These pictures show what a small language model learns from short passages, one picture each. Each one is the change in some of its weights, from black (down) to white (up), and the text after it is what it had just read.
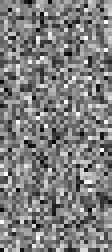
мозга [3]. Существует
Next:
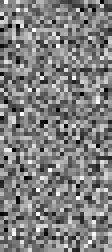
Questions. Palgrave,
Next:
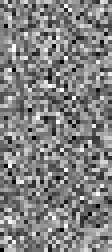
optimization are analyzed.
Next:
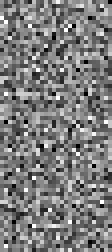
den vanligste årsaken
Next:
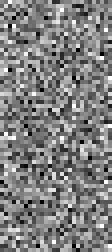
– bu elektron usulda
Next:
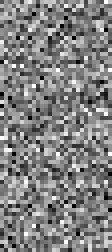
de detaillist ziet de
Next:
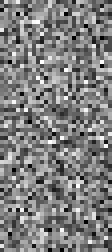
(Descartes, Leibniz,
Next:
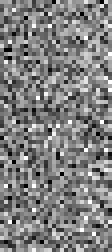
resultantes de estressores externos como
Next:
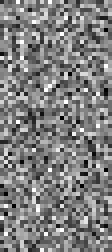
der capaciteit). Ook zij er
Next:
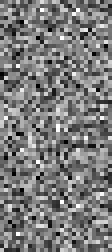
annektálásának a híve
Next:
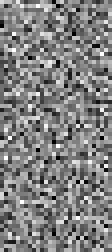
imagem 2, são apresentados
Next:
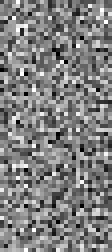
Paulo Teixeira.
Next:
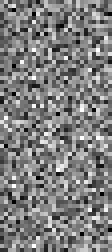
ЗДО вимагає послідовної
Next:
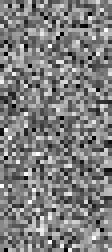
distribución territorial de los recursos
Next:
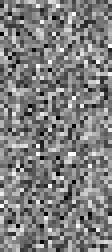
с отдельным приводом шпули
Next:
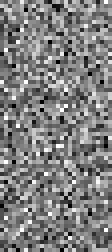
impacts from poor decisions
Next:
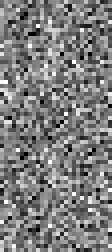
huquq me'yorlariga hamda
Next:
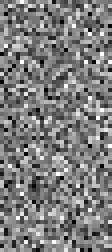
sujeito ativo no processo.
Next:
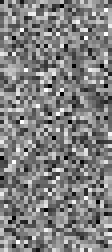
üzenettel kell jelezni a
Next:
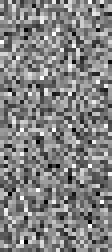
fuqaro, jamoat,
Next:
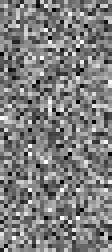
Certificación de Viviendas de
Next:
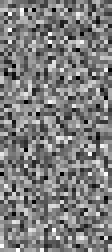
responder por sí mismos, y de
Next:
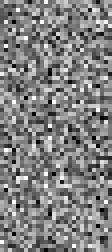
após os acordos feitos em
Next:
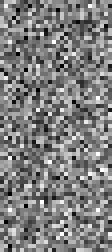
materiallariga tayangan holda
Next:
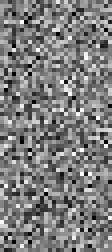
in the stylistic section of
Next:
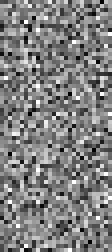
learning foreign languages,
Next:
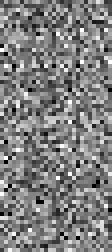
site de um importante grupo de
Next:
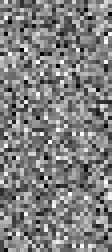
ainda há uma carência em sistemas de
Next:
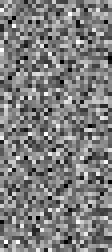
daraxtlari uchun xos bo'lgan
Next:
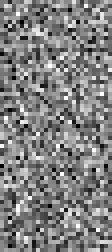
por Método de Acceso si
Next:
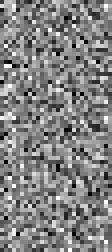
B. Kerangka Teori 1.
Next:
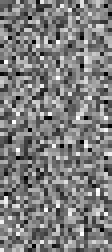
відповідальності. Отже, для
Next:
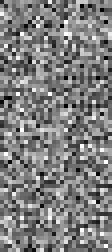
antioxidant quality of waxed
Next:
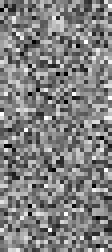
nôtre de Gillet *et
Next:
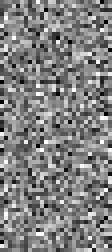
asosidagi ta'lim, umumiy
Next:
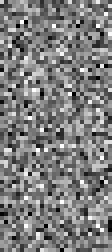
nasıl öğreniriz de bir
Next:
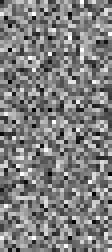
mashhurdur. Binoiy
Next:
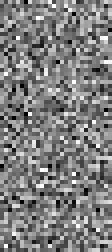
Word, onde foram extraídas
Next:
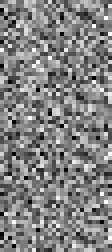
*Arkeologi Masa Kini*,
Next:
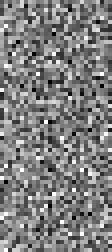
savodi bor edi.
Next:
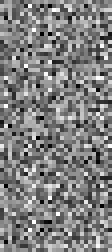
notano abbondanze più
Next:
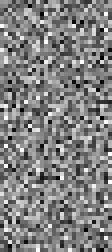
aytganda, til rivojlanishining
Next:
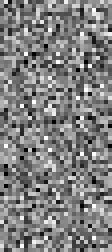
аграр университетнинг
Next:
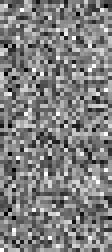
*método Delphi* para el
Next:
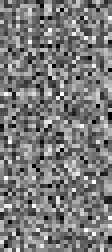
es un proceso que cambia la forma de vida
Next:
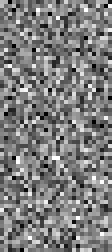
показывают ускоренный
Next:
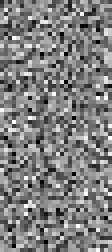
de execução de cada tipo de
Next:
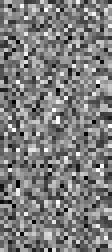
em suas palavras, quem foi
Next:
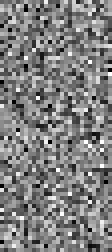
наступивших в других
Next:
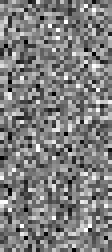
va ularning mohiyati xususida
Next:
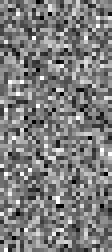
которые могут быть
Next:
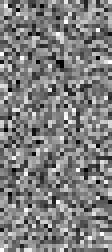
after Vadym Hetman
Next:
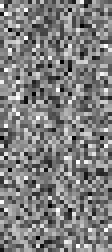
професійно компетентних,
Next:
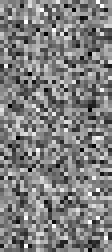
harakatlanish qobiliyatini
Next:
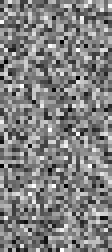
toza, xech qanday hidi
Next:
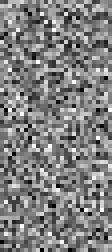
p. 9). Segundo Molefi
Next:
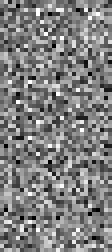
мумкинлиги сабабли
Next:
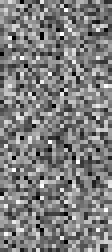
fedailerinin esas
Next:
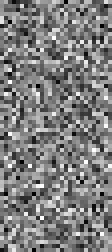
apresentadas. 2.1.
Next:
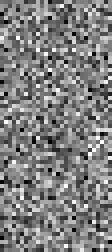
hisobot xulosalari,
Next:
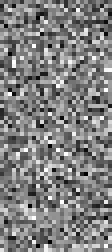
*scikit-learn* em
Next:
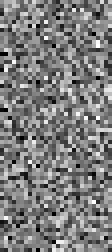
kişi ile ilişki
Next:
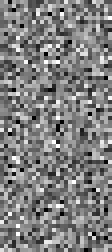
забезпечити швидше
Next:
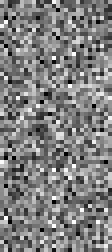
w najmniejszym
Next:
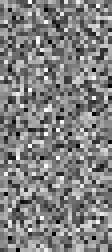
ва унинг элементларини
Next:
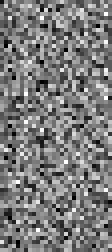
idiomas para convertirse en
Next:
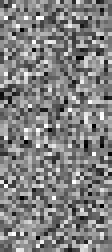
² Даулетов.А.
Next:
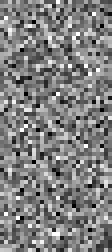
лойқа чўкиш ҳажми
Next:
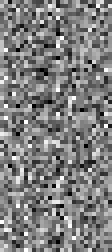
вопросах развития
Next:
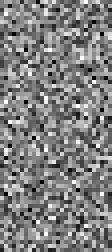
terza età, a cominciare
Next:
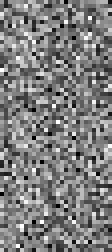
Windwurfholz. Dieses
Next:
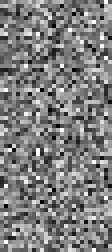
der Schaltfläche neben
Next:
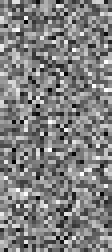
ser contextualizada, articulada com
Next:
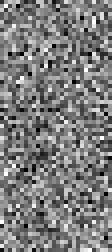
tozalandi. 1 mkl dan
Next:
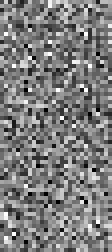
sostenibilidad. La aplicación de la
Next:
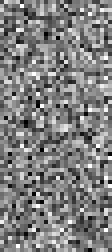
zaxirasi taxminan 4 g.
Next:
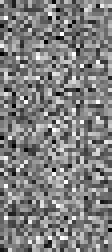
serviços de saúde não
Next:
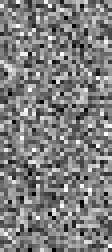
e Taxa Interna de Retorno
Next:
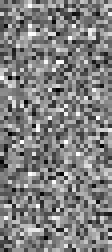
arroz. Dentre todas as
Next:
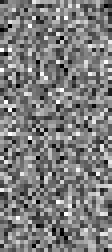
untuk mencegah kekambuhan
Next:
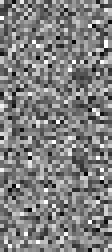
davr tilshunosligi,
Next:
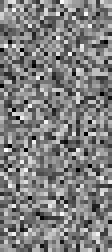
Bénin (Afrique de
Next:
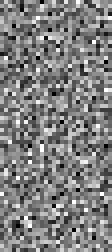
Отримані результати
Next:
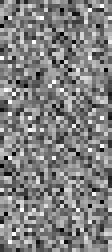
dengan meredam kecemasan
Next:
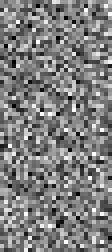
✓ qiziqarli,
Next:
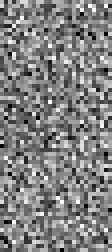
6. Qodirov, Q.
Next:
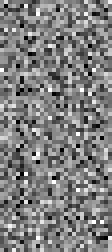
тажриба майдонида
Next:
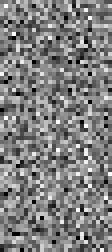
Александра Птушко
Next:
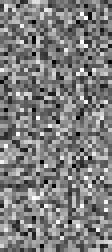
Уральский федеральный
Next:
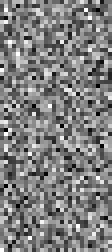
quralları Úyretiw
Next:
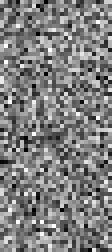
to'xtash joyi va ilm
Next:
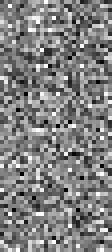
ziddiyatlari bilan: bir tomondan,
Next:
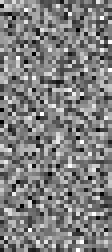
ochardi. Bitiruvchilar uchun
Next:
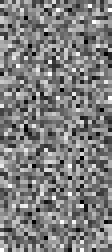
als bij de goederen. Op
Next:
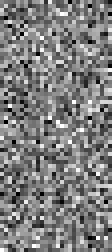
dalam menggunakan metode yang tepat dalam
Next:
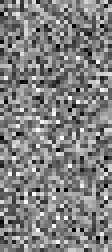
to systematically review
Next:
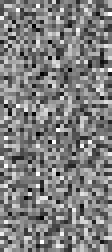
виводу тихого,
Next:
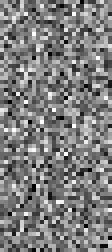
em pacientes que realizaram tratamento
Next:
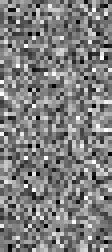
перестає бути стабільною і
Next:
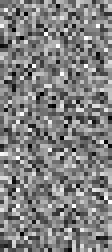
mesmo tempo plural das
